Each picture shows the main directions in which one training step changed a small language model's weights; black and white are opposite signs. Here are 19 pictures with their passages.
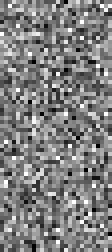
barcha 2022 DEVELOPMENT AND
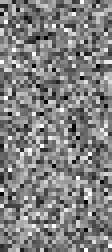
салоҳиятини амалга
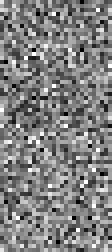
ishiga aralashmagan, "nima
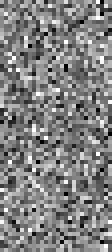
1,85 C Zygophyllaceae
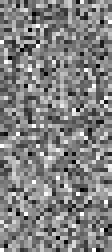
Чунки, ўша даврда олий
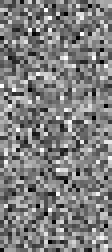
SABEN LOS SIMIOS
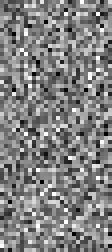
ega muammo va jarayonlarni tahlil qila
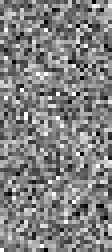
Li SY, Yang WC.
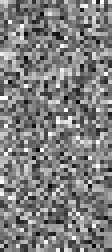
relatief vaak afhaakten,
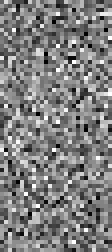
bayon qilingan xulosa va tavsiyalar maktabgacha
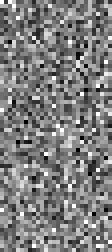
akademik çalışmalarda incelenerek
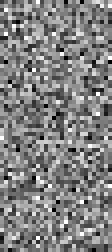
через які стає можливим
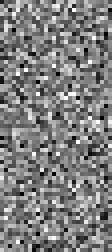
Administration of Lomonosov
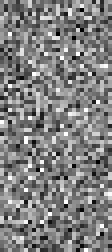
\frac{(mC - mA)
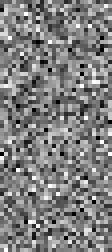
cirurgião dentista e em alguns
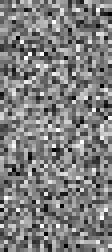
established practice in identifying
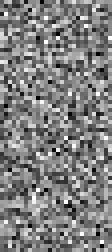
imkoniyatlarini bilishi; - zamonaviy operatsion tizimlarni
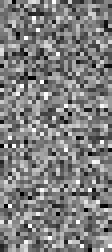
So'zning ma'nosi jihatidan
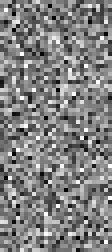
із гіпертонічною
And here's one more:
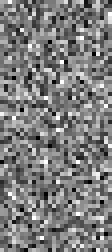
Bul konferenciya joqarı
